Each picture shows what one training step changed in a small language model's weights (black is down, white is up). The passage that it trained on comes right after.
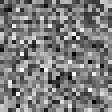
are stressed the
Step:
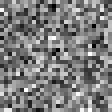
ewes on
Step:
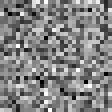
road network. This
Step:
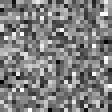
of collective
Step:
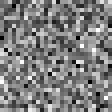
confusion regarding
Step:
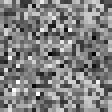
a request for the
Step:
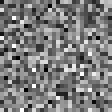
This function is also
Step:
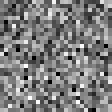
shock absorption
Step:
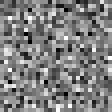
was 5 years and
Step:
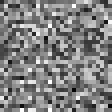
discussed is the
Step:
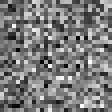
will be a vital
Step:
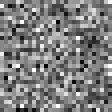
of trials is
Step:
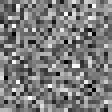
networks and information.
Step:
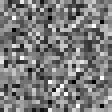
lived in 20th
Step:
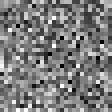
the velocity
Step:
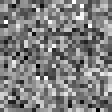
the unusual content
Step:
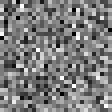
evolution: great
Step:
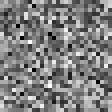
the project reviews
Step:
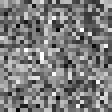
the position.
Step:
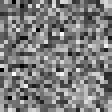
PE based generator
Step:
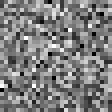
and aids in
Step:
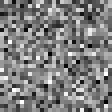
Performance by
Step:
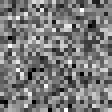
for agriculture
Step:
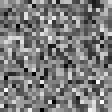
the present study may be
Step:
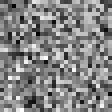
to successfully develop
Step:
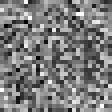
reduces reliance
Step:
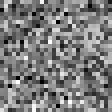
cities suffer
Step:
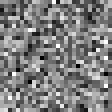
stability, and the
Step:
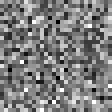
*et al*
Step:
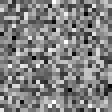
tool for the environmental
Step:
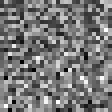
Hege, A.,
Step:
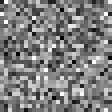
the consent age is
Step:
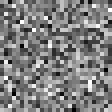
which hindered effective
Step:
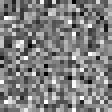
volume as
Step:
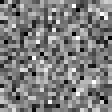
mm \times
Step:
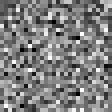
networks*), with
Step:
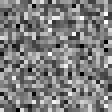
the presence of
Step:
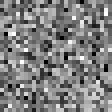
is a two edge
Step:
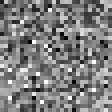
Forces Roles
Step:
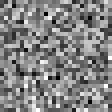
just one way to
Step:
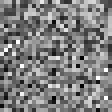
a higher value of
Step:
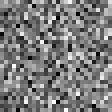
the patients required
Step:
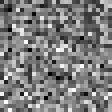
are not found or
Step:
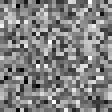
with complains on
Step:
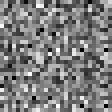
ferri an
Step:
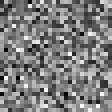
Journal of Research
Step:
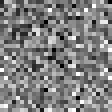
consent Informed
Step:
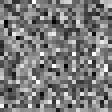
who had severe
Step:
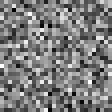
for public assets that
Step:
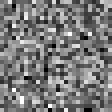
leads to a
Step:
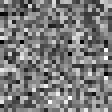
Department in
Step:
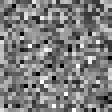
effectively taking
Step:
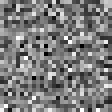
difference ($P =
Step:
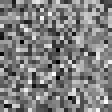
of the remaining
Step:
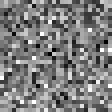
the whole life
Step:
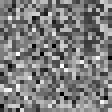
at the time of
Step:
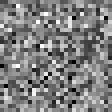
be suggested that
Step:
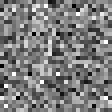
informed consent
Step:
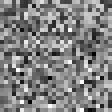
a continuous flow
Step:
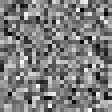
competition in
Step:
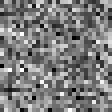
SIM number
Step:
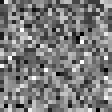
The HDAC
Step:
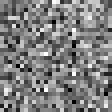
data distribution in the framework
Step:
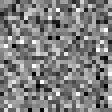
use cases of how
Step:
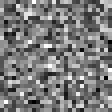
better than the standard
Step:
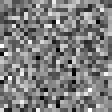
data providers to
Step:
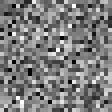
manifest as increased
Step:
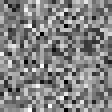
and will have no
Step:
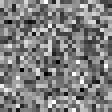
in the four corners
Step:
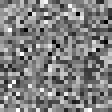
star and the
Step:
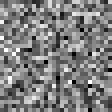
recherche de
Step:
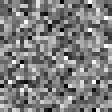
is considered a prediction
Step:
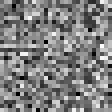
disparities in
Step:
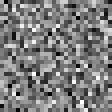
dependences of the
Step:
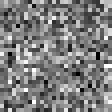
the original
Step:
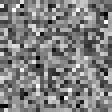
and M. M.
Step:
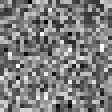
above is shown the result
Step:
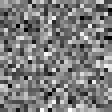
the differences between the
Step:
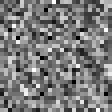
materials, the groups were
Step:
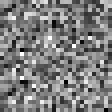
as shown in Fig.
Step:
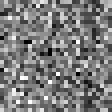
in Figure 2.
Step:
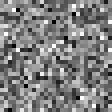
also formerly the
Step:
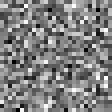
curves than the
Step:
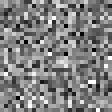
the agent. This
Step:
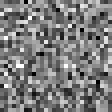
Then $p
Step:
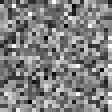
training webinar
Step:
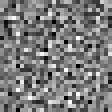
lifetime in future
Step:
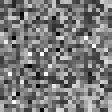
He demonstrated that due
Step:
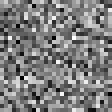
the basis for analysis
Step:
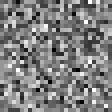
from districts of
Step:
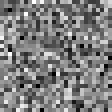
forms; there are
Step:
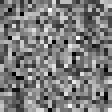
interaction is now
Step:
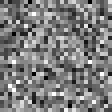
defined similarly
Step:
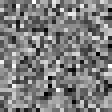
performance of the experimental
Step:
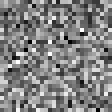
the epoch
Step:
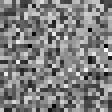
a reactive
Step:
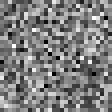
position affected
